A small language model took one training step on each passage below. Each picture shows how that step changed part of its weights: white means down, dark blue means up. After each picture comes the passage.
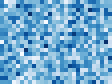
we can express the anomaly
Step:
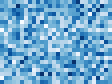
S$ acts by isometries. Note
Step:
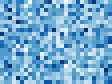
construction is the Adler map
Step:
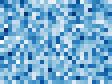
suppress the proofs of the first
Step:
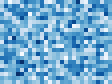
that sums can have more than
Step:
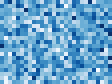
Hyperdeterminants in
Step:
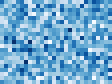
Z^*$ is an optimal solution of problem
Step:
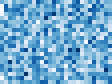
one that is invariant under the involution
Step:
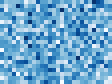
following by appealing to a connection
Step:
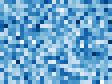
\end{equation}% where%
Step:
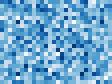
_{2})$ be foliated
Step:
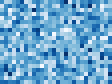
the complement of $\Sigma$ in
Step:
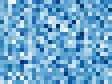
groups which are an extension of an
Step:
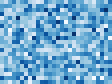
parallelise the problem by decomposing across
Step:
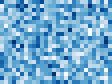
$m$, describing the
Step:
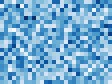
decomposition}$/U$ (resp.
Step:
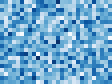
essential for Brown's proof of theorem
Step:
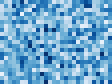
design for a system with bounded
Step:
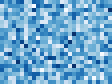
at least the continuous spectrum still corresponds to
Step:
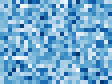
study vector sums coming from this point
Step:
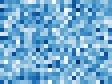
the following sense. If $M$
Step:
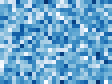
system of \eqref{linearised
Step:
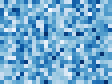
$i, j$ and
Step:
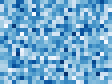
a directed cycle. Then $\Gamma$
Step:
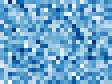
A bimodal $\left.
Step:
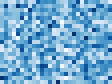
fueling one another and is
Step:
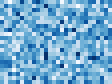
problems on non-negative multiplicative functions we
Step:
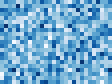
$g$ (but not
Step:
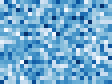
[\bb]\cdot T_\aa
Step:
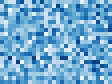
this dimension is $1$ iff we
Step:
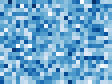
necessarily want to discretize $\Omega$
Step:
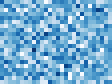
Strle, Alberto
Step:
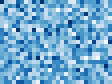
$n\in A$ so that
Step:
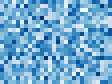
divergence des cusps de $M$,
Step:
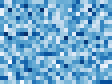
ChatGPT and
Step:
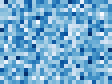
depends on $E\,$. Moreover for
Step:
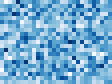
Lesch, the goal is to
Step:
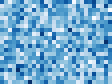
proof for the sake of reader's
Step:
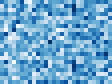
that the characters or
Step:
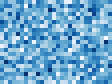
and for} $s\ne
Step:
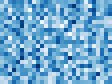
as outermost closed level sets of the
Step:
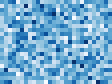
physical mode is superclose to
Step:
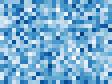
vector $H$ is zero.
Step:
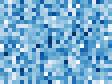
vertices $x$ and $y$
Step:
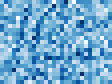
of the measure \ $\mu :%
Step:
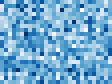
$P$, according to Lemma
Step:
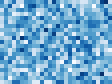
du \, . \end{equation*}
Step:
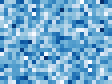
a positive constant depending only on
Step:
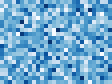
in Section 5), has exactly two different
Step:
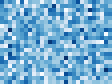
the inequalities above are only valid when
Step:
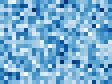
and the Lichnerowicz
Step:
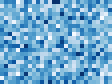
\le \alpha \quad
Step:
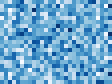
the theory of differential equations for describing
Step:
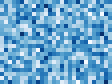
Claim 3, and pick
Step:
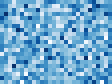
to certain (uniformly hyperbolic)
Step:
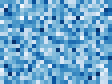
Equation \eqref{(5)} follows from
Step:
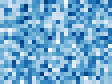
factorizations, which is described in
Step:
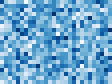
la repr\'esentation de dimension un
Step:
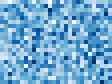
extension lemmas, of one type or
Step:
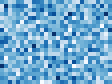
is with proper projection onto $C$)
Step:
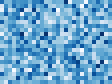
\cite{11}. This paper is
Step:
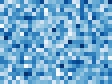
< \delta < 2s$) gives
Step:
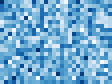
replacing each vertex $u\in
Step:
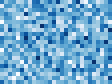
Up to conjugation by elements of
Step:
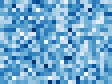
shows the \textit{Capacity
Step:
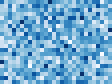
\right) - h\left(
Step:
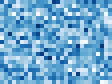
\text{.} \end{align*}
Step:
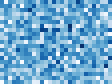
0\,. \end{equation} The
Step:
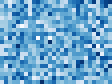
instance, which would save a significant
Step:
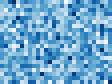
models and an analytic study of a nonlinear
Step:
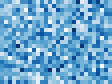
One should note that such sequences need not
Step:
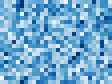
IEEE conference on computer
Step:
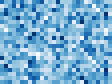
\section{Some Lemmas}
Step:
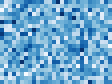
\frac {a(z)
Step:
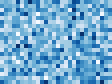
I^{n+1}$ for some
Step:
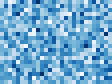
spaces, their rational homotopy is determined by
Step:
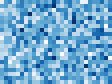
- are stated in Section 3 and proved
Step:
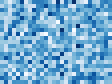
additional assumptions on $C_1$
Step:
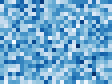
$L_n$ are
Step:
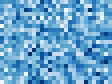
the existence of a robustly stable
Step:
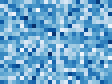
cycle is orbitally stable.
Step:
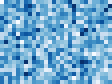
\newcommand\cA{{\mathcal A}}
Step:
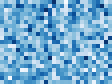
list the best-found solution and
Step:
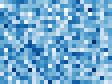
the time interval $[0, 1]$,
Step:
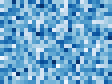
distributed design for control cost reduction,''
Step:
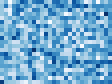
systems with singular kernels. In the
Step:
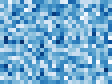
equals the sum of the divisors of
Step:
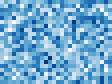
either $\beta \not\supset
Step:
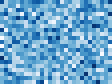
\end{equation} for all
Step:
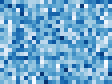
global vector fields (again denoted)
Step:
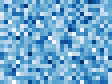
$\eta$ is bounded, then for
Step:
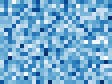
and $\pm J_-$ would coincide
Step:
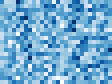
an indifference pricing
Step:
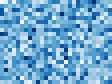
\label{Intro} The linear wave
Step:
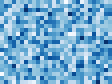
proposition the proof of which will be given
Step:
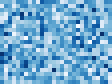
D \in A$ since
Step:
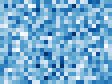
be covered with triangles unless
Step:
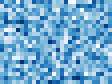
adaptive meshes (left) and
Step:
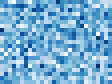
and Thomas~G.
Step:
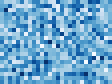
$\zeta_i$. \\To prove
